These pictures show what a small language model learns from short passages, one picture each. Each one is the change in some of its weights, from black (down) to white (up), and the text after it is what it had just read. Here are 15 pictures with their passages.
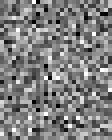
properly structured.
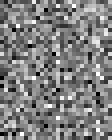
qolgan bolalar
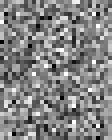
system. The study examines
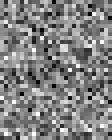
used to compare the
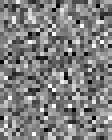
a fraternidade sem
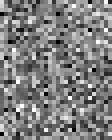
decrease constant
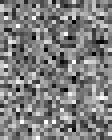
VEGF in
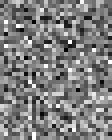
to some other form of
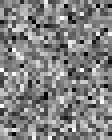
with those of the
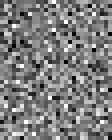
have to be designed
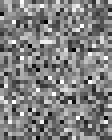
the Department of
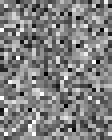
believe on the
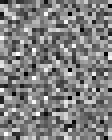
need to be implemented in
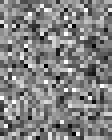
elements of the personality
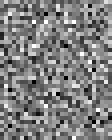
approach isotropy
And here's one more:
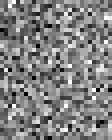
root causes of
